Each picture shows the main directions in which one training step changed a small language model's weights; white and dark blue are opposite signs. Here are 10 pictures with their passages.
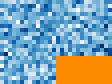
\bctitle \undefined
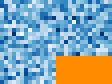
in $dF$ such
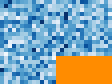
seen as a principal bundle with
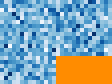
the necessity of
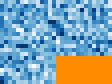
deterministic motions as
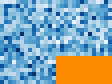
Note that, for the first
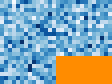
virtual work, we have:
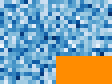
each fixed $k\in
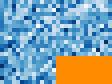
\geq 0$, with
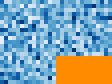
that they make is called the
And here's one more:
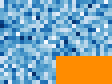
which we shall call the
